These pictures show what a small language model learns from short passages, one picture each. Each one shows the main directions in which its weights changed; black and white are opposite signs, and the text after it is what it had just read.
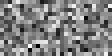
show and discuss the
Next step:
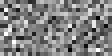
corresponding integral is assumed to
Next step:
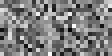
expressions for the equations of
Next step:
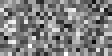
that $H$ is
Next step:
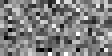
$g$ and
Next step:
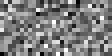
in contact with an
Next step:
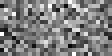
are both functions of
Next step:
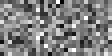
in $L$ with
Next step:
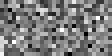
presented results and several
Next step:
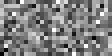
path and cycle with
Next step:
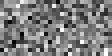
type and implicit in
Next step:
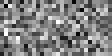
hypercontractive bound
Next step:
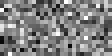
$x$ is the
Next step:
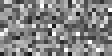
On the other hand,
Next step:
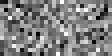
number of degrees of
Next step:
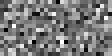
theorem, an algorithm for
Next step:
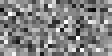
between $X$ and
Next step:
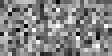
\coordinate (r)
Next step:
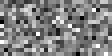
: V \rightarrow V
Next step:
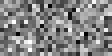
that $\widetilde H
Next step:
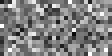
points and polygraph
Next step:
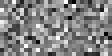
left-invariant vector field
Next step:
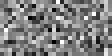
initial data, and
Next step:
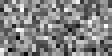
\phi) \eta
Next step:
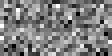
whose columns and rows are
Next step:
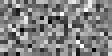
gets introduced between the
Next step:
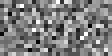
} n\le
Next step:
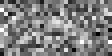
point $L\in
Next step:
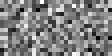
subgroups generated by elements
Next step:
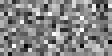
the same result: the
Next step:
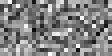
onto the unit circle
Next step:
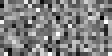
end to close the
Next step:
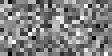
by $\m$ the
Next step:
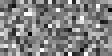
Engineering Faculty
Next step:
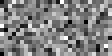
dicritical divisor).
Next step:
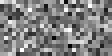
elementary submodel of
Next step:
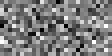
\geq 0$ and
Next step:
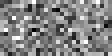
}\right) $ is
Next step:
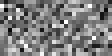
dimensions of the irreducible components
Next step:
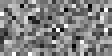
determinant, and we write
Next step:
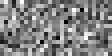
thirty terms of
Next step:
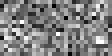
the influence of
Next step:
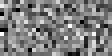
+ D\gint
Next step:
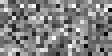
flattenings, and
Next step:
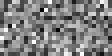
the Introduction, let
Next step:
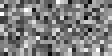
: N\rightarrow
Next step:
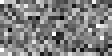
node {\small Katz
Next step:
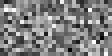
$\langle G;
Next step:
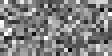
this factor is nontrivial.
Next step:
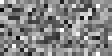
infinite set of variables
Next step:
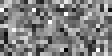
potential $V$ is
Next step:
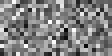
space coincides with the space
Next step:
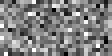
the $j$th
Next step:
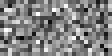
direction is clear. For
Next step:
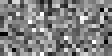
study the time-independent
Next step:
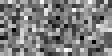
half plane $\CC_+$
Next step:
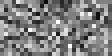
it is the simplest possible
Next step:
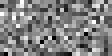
we follow similar ideas by
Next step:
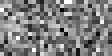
on $W$ is
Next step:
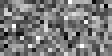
by the popular
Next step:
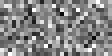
\mathcal C$ is
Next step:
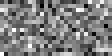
this case $f$
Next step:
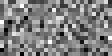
se tiene que
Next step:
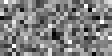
Suppose the inequality holds for
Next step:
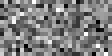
to bound the right hand
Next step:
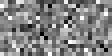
be the highest vertex in
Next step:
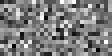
expression into the equations of
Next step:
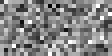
necessary in this regard.
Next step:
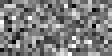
contains at most two
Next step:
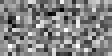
the next three W's
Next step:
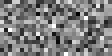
$Y$ as
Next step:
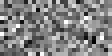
of disturbances
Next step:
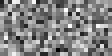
decomposition) as discussed in
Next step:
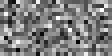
is initiated
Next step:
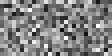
consists of a grid of
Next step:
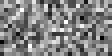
denotes the trace operator and
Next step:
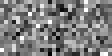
densely defined operator on
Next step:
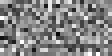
random elements with values in
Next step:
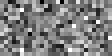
strictly hyperbolic with eigenvalues
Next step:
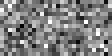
chamber structure in
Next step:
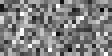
integration on abstract linear spaces
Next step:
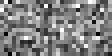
the shifted partition identity
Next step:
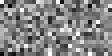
beta distribution. A more
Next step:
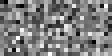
satisfying $\sum_a
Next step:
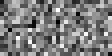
permutations that map elements to
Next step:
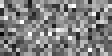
facets are $\sigma
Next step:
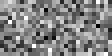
vary uniformly. In
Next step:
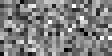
configuration and the notation
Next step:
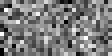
is the relevant interval of
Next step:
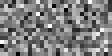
and space-time decay
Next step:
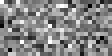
which of course coincides with
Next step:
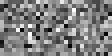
that the Cartier
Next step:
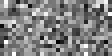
several mathematicians,
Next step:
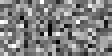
$\bf DTop$
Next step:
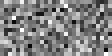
is global. This
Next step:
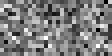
are given two sequences
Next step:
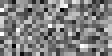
is the ellipticity
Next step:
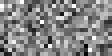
depend on $t$.
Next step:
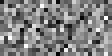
I$, we can assume
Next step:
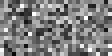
if not, the algorithm
